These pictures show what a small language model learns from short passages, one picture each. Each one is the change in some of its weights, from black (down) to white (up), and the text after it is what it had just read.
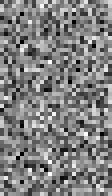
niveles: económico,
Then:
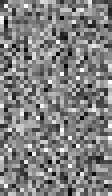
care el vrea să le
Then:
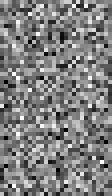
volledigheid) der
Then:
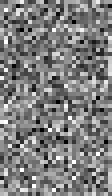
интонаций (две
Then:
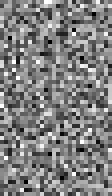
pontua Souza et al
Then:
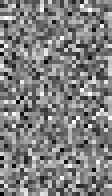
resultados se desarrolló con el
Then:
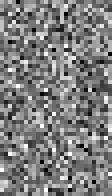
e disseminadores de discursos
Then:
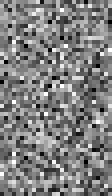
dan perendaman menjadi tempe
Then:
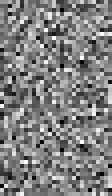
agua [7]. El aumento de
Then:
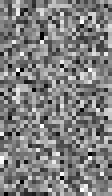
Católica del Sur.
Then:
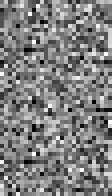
oldini olish ishlari
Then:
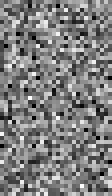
holda kechadi. Badiiy
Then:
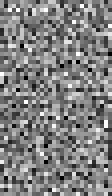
luas area penampang
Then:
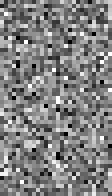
что многие наши
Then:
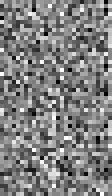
dari (Alindro *et
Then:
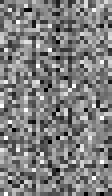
auch wissenschaftliche
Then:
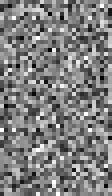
Vooral in tijden
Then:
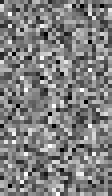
filosofía de la ciencia.
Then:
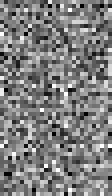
вопросов по комплектованию
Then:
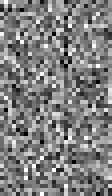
постановке вопроса)”,
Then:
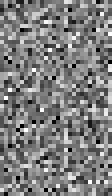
большую роль в
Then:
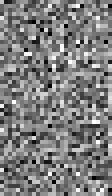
dan senantiasa mendapat
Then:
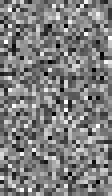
деятельности Академии
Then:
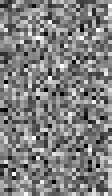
Ziele im emotionalen
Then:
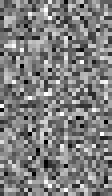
tanlangan eng qisqa
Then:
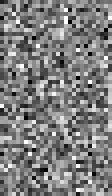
uygʻonishning muhim
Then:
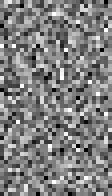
the topic: "Priority
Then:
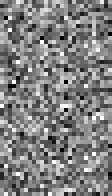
incluindo problemas de relacionamento,
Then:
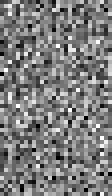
годы предстоит ее
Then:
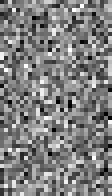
важнейших ресурсных
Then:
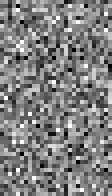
контролю суб'єкт
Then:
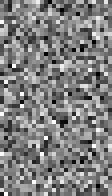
establecidos por la Ley del
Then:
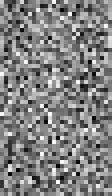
4.0, caracteriza-se
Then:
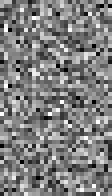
qarashlar miloddan avvalgi
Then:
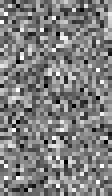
санаб ўтилган”.
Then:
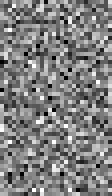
Oliy ta‘lim, fan va
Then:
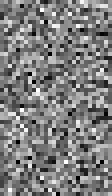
o'stirish" bo'limi,
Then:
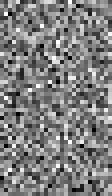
работ, направленных на
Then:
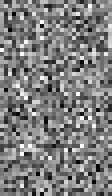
un rol central în
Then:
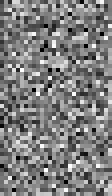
aloqa o'rnatishiga
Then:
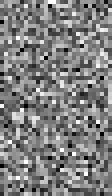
ko'rsatkichlar, binoni
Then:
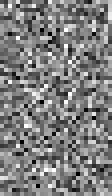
«даруются» государством,
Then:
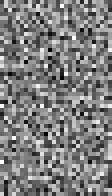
grațierii. Plus la
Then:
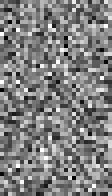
N. Y. : Oxford
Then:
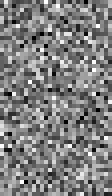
global tourism market.
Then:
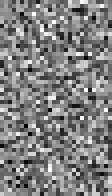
hukmronligi oilaning
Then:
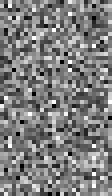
силікату кальцію 10
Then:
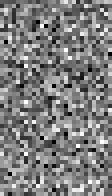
Ташкентского государственного
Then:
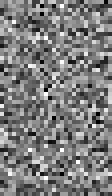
belajar yang terdapat pada
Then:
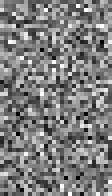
de amintit că
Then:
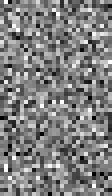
- vizual kulgili
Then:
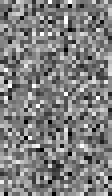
новые услуги, новые
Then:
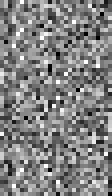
ijtimoiy atmosfera bolada
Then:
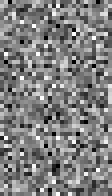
e independiente del
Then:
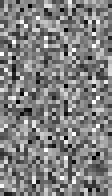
и статистика, 2001.
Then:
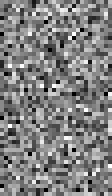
*underwriting* yang
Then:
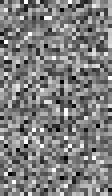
не отметить, что в
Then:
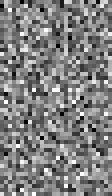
составляет около **27
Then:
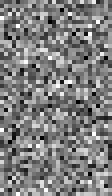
boulder loam containing
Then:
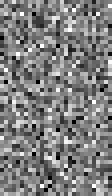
постройка иной логики
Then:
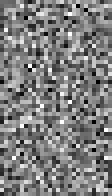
de homogeneidad temporal,
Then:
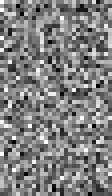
mesmo observando o comportamento do
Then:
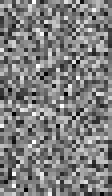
vest. Fr. 73
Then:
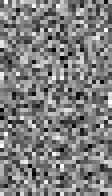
etilgan; - * Ta’lim
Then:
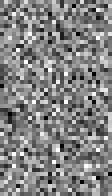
experiências europeias,
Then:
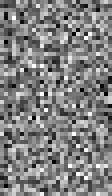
attingendo dal bacino
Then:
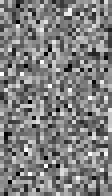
Public Management ont été
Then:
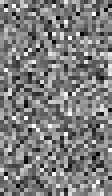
содир этилаётган
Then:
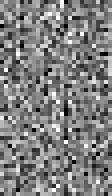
зонам с повышенной
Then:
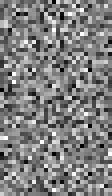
Evfonik vositalar
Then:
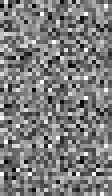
1. Cấu
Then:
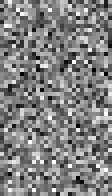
proyeksiyalar bo'lib
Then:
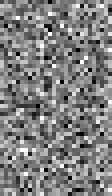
darajasida anglanmayapti.
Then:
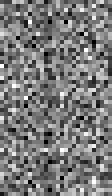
les collections les plus
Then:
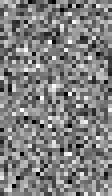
[...] Dar soporte a la
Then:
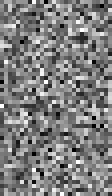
kabi olimlar tavobe
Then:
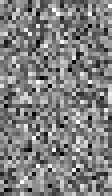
Bianchetti P.,
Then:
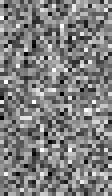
– shaxsni biror faoliyatga
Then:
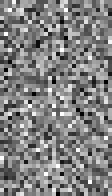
Faizi, R., El
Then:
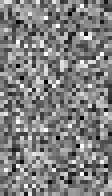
het risico van inertie,
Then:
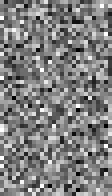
sobre a probabilidade horária
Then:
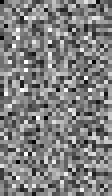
mutolaasidan charchamas
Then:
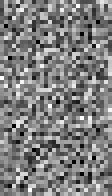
unidades probables por cada uno
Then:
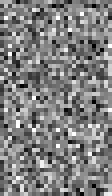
вірно розчленувати
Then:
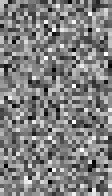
das Dokument unter einer
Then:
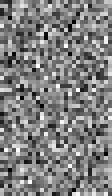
Universidad de Thammasat
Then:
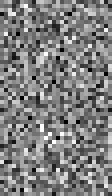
S., Feintrenie,
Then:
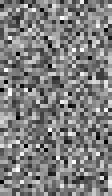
баскетболістів не
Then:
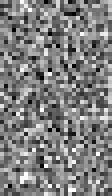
самостоятельный и законченный
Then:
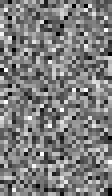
oshirishni istaydilar.
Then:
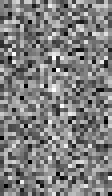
farq qiladi? Degan
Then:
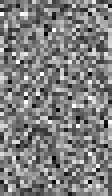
RPG utilizando objetos do
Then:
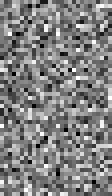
huquq bo'yicha tadqiqotchi
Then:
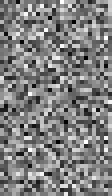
Aşkı Genel
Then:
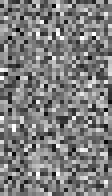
(type valuta,
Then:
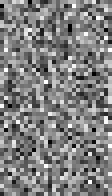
práticas invisíveis cujo
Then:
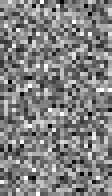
nisbatan meandr
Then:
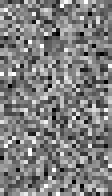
Lambert, Ronald The
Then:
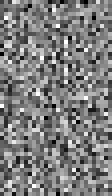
incidir en el rendimiento
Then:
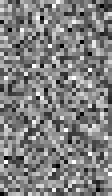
de germinação, os efeitos
